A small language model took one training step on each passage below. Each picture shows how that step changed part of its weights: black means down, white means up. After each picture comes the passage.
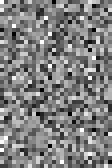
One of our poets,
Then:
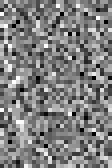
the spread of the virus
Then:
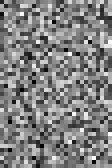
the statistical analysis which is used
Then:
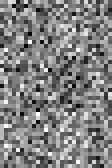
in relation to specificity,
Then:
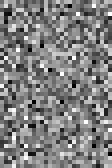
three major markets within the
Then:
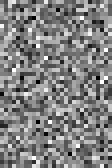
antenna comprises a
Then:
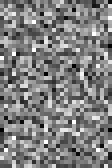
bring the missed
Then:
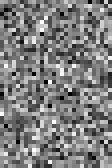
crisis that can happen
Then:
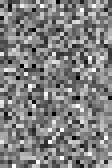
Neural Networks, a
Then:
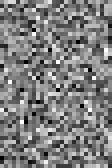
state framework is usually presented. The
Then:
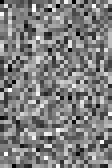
analysed further how far the
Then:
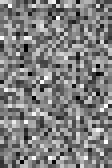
by CLAP using a given
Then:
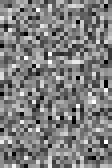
that can decipher human
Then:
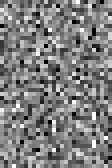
The axial force in
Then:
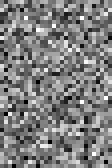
poverty levels. In a
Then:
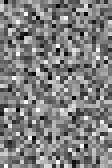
beginning of the simulation
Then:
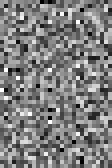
ornithopter of
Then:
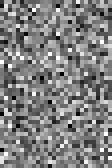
relatives. Model
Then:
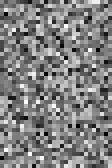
or not project-based learning in
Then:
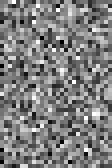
activities: 1) independent work
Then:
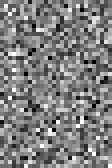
K$. However, from a
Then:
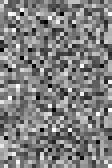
society's attempt
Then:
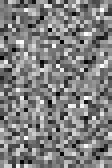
a constructive process of
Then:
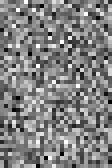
cliff nesting
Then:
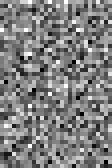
13. I consult a
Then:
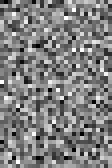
the mentor's understanding and
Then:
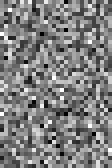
this shows that there 67%
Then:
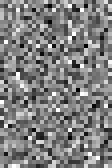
D. Karmed, R.
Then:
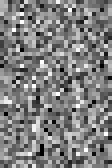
LLM on prepared
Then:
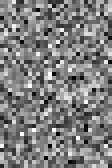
for publication and distribution. This
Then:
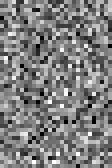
for COVID-19 has been
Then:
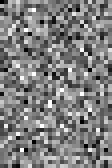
grid-code. The
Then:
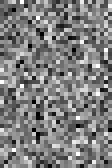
cost increases, and they are the
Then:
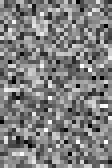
are much harder to be
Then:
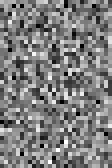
of web data cubes.
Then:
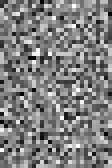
with web accessibility standards
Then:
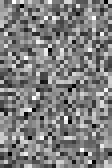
show that Z-score is the
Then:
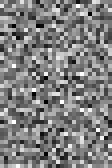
at cost A₁, cost
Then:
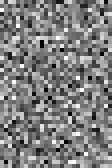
technology in national economic development, and
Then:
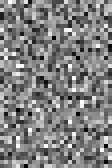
lack of identified national
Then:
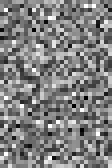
given to an agent. -
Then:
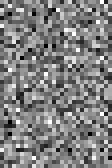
nation-states an
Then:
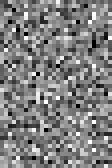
emotions leading to
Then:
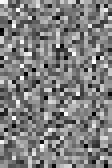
provinces. Four species
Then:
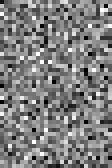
Introduction Several
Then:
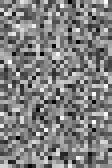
(Figure 1B). In
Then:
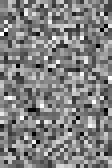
critical to identify the most
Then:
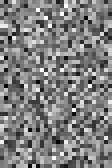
methylene blue solution and
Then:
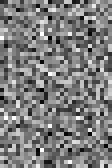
So this study tries to measure
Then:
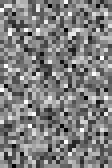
geometric wave equation
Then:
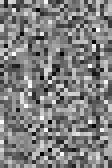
to avoid systems structure
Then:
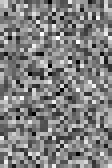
Networks" in Proc.
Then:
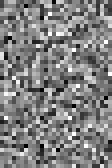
automata languages," in
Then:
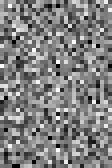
software (called
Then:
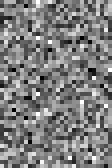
area, was analyzed to obtain the
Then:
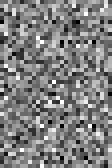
S.R. White:
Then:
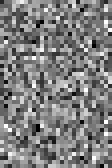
calculated by multiplying the
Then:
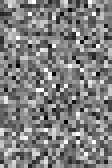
*The Geography of
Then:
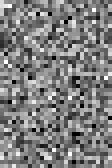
predominantly consist of
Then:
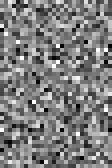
in the last three years, in
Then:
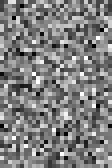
the tank container, the
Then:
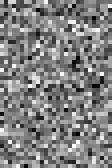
to note, as the results of
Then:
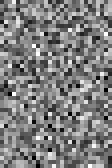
physical, social, and
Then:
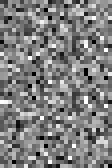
In this study, both of linear
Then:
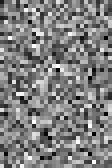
effort is supported by all
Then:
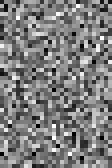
of reactive oxygen
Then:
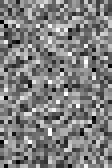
concentration of Mn and
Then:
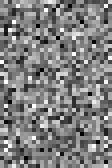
to ensure better fitting.
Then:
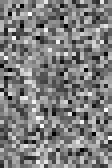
to will be reported in the notes
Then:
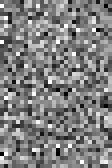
considered exciting to
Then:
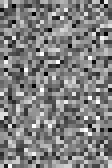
maxillary and mandibular
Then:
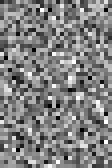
N , are related in the following
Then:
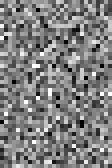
were screened for their
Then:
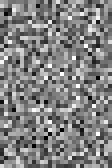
Islamic education is one of
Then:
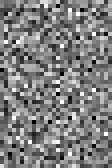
Bound Upper Bound 1
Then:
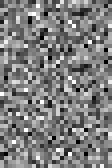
literature reviews. Sensor
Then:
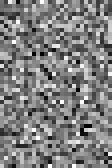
different stages of the process, as
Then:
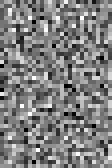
narrow V_{ph}
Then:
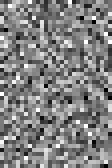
The pattern association of
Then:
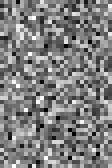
mammals is quite
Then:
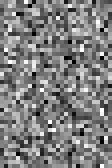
none"> 1. All
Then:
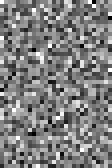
The first unknown parameter
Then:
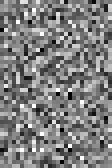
structured and sustainable
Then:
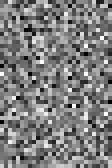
a greater interest from teachers
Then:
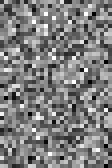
consumer behavior, brand
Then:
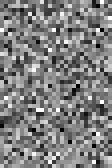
human and environmental good as its core
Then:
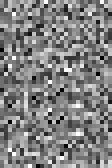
specific coding standards?
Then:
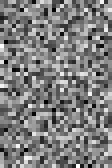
emissions by at least
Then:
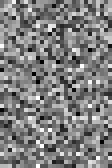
and 14%, respectively, following
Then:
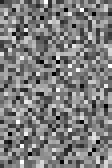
in PUA, courses
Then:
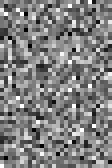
in the vernacular is
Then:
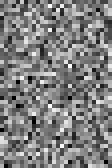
investigate L2 learning among learners
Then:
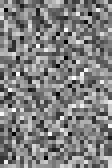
system might also impact the formation
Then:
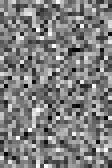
on other financial players
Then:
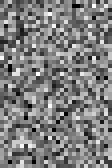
user perceives that
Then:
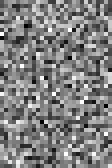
these communication complexity will be
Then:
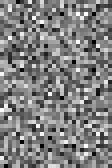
= \rho \times A
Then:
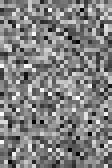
by stirring the
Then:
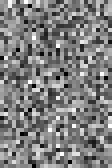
gas discharge
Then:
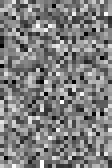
and test, security test
